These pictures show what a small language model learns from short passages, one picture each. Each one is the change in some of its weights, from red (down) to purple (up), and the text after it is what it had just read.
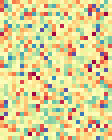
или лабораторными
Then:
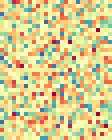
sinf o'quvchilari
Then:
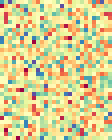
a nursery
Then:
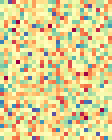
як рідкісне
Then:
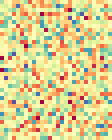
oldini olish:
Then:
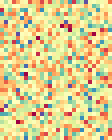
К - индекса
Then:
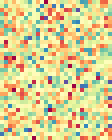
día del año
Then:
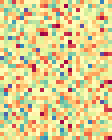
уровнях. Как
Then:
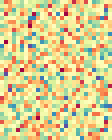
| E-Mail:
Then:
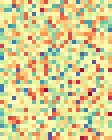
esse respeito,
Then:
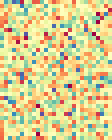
yaitu power supply
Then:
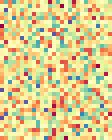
la traite simplement comme
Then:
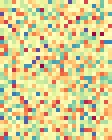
capítulos del 7
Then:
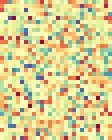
(c) concreto com
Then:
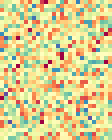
pelo monitoramento dos
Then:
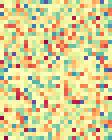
fuertes necesarios para
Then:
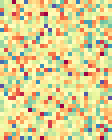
державної служби може
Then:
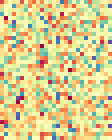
ta'lim, fan va
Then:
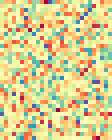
infancia, con
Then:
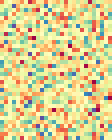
innovatsion loyihalarda
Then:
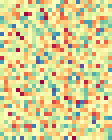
characteristics of
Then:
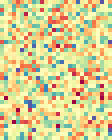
outros. Mediante
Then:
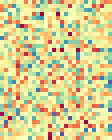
carência térmica
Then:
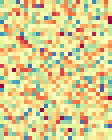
determinants in a context of
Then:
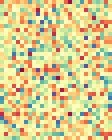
LI Zhigang,
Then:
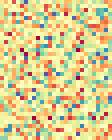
P. Abdulova.
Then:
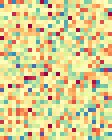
va nutq rivojining
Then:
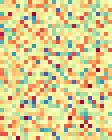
ёки умуман
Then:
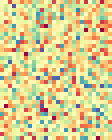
assim, o objetivo geral
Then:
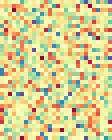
Precizarea sistemului
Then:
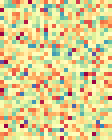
mundo rural y el mundo
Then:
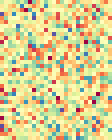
quasi fosse un
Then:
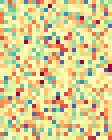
bayon qilgan.
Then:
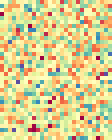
deutlich geringere
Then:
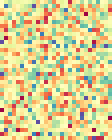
Neto per se,
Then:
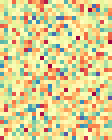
репродуктив таълим
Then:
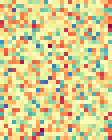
de Stat I.
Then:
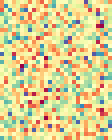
и прогнозы для
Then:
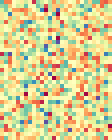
two methods,
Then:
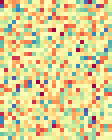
Publikum und einer
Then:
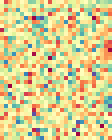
markazlaridan birida
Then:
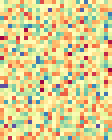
methods of visual
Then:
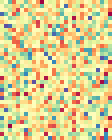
признавшим в
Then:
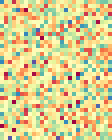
que desenvolveu um
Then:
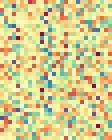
asosiy xususiyatlar tarkib
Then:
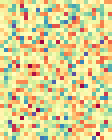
olingan. Shuning uchun
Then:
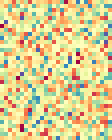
- BOEKEN
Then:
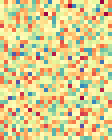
van het ambacht de
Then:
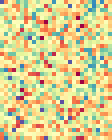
com barreiras,
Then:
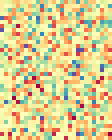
Maxim. et
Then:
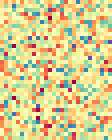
o sucesso escolar.
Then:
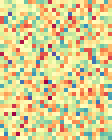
– O repositório
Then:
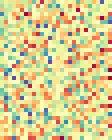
України: можливості правового
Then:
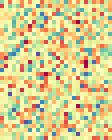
ifoda etilgan.
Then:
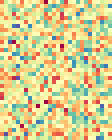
ega bo'ladilar.
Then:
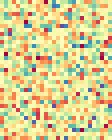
нефропатий у
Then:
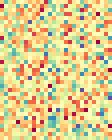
низоларни ҳал
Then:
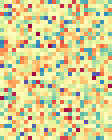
en utilisant une variante
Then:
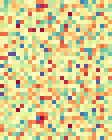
ko'ra ta'lim
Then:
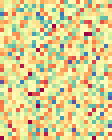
l'Altro e
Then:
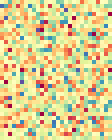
Ramo. Dar nu a
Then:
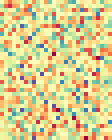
stat și se justifică
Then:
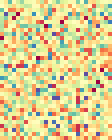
los individuos atribuyen
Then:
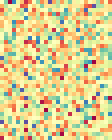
havo floti ham
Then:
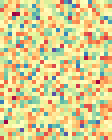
Bruno, *O
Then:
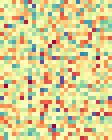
dentro do Grupo de
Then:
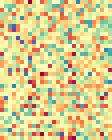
mavzularini mustaqil
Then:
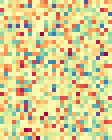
та законництва,
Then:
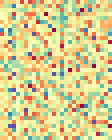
uni ijtimoiy foydali hayot
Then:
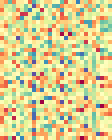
para isso e também para se
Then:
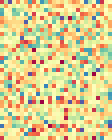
et praktisk
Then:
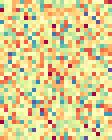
imperiosa de las
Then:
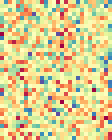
Schule BE,
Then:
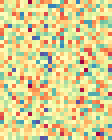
формирования государственной политики,
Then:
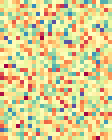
bits, significa que
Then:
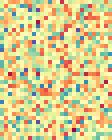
ScienceResearch.com e
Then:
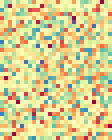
de l'évaluation
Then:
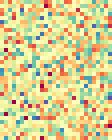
de três minutos
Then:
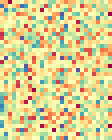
eller policy
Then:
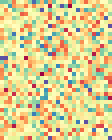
joylashdi Shunga
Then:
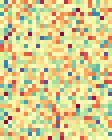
w kolejnych
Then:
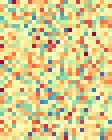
айнан қачон
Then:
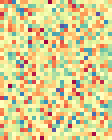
qaysi mahsulot guruhlari
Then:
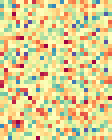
Вивчення ролі
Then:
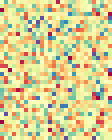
1. Jeke
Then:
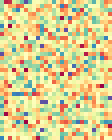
intérieure. La
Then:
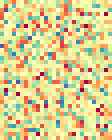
het eigen vermogen
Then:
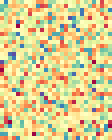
ko'plab axborot
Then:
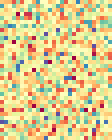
the concept of professional
